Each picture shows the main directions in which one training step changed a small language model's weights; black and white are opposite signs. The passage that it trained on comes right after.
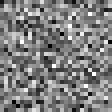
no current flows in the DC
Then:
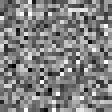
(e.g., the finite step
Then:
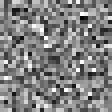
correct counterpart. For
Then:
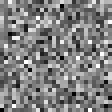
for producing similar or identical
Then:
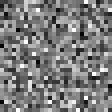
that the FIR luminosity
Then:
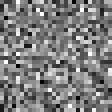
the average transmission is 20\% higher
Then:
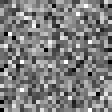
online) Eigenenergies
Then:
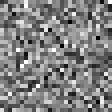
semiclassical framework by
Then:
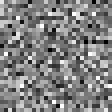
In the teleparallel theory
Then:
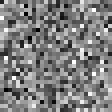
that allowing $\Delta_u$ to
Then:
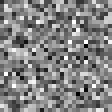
there is a matter kinetic term for the
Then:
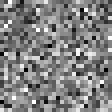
AI bias can impact their
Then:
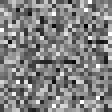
cooperative, layers,
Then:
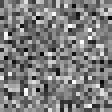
follows: \begin{equation}
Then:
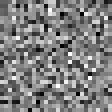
play a crucial
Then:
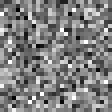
metallic phase. We posit that
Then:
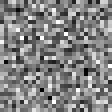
over disjoint circuits.
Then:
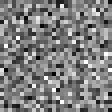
in the last dense layer is 8
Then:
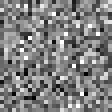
UNIFORM |
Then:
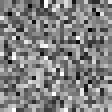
the lighter of the two dark
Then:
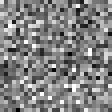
flow induced by a decrease in
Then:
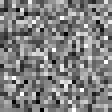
studies hint that there may be some
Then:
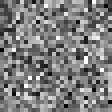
for the models A, B and C. The
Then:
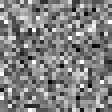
National Laboratory \\
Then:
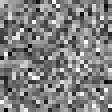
this does not involve imputing any
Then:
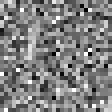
the momentum interaction, which makes it possible
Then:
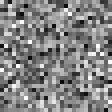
spectrum of the low-frequency
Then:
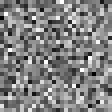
the vast majority of
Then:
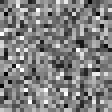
the set \eqref{transvers} at
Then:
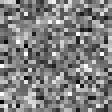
(magenta solid). For
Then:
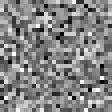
the inner disk. As a result,
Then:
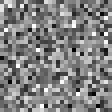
$\pi$ in the reference frame of
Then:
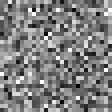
Pfaffian of an integral
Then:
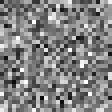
at a time $t=t_2$
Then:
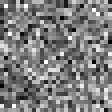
the orientation of the CNL.
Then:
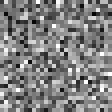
why, for $w<0$ we
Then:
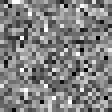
correspondences between SAR scattering
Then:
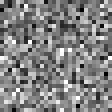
$\rho$ with a factor $4$.
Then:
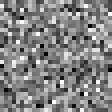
small CH density and the realistic initial wave
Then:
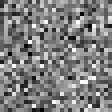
perform a transition labeled by
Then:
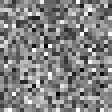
been covered. An obvious
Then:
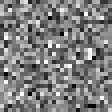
by the electron-hole Fermi
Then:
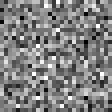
approach can easily be applied at
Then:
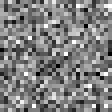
and deep learning). When
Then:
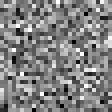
model is characterized by only 6 random
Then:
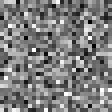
_{1}$, where \begin{equation*}
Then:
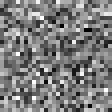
0$, we obtain: \begin{align}
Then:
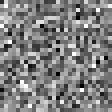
effects are taken into account we have
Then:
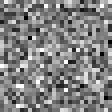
be considered as a trigram, not
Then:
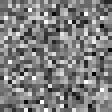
transfer in pulsed DNP}
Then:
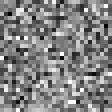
from which element size do the domain effects
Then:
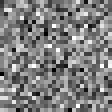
Eq. (\ref{sig1}) and
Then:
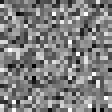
property is held. Figure
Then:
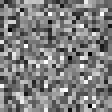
of the cross-correlation function
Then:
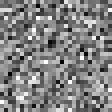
mean proportion (logit scale)
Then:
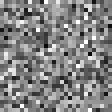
very important predictions, as well as to
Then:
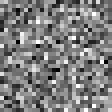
not the cut(s) of
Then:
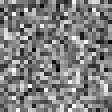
the amplitude becomes larger, as
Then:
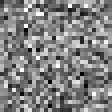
not care that much about the numerical
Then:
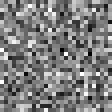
SAGIN infrastructure,
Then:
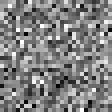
$z_g$ was always found
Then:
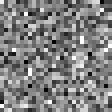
metastable (MS) and
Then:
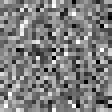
Consider the following program,
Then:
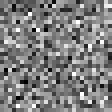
Alberto Conti, Piero
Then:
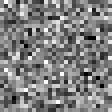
the noise power. In the previous works,
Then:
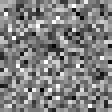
E}_y$, which originated from the
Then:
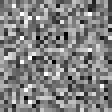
the ``sweet spot'' of
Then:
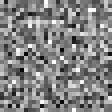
levels. In the four-band
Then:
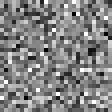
used for classic LI reference. The
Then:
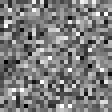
of PSF stars in the fields does
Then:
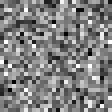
amount $\pm 1/N$ such that
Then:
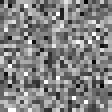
is no longer controllable by any control
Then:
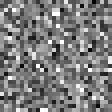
the plasma dispersion either
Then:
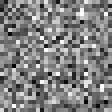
useful discussions and would like
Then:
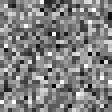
to observed emission in the $g$- and
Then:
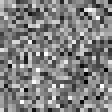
vs. bias current for all
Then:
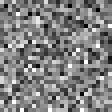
open problem. The simplicity
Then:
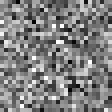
that this translation extends to infinite
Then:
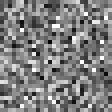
Therefore the equivalence of the two
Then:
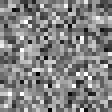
overly high elevation. The algorithm
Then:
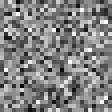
in the interferometer at room
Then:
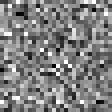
\section{Brief review of
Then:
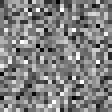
like to go beyond the
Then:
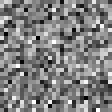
and passed the Earth on
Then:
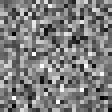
into high-bitwidth operations has also been
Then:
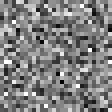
the probability for the infidelity not
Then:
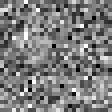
that for $A\neq0$ there
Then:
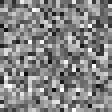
to it. This gives a way to
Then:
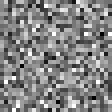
of the color bar. Most
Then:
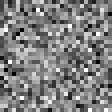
the absence of any electric dipole
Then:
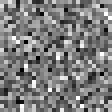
the first Fourier coefficient of the
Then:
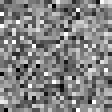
light curve of the planet for all
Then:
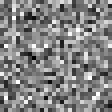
in Section \ref{sec2} we
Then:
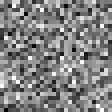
streak directions are given at the
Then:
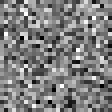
safe not only in real space, but
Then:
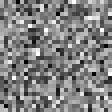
central result of the paper which
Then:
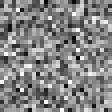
value of $\ln(m_u)$
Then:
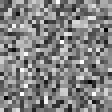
result of a trial to solve the
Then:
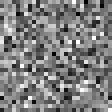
$\proton \antiproton$.
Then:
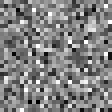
LHC-Run 2,
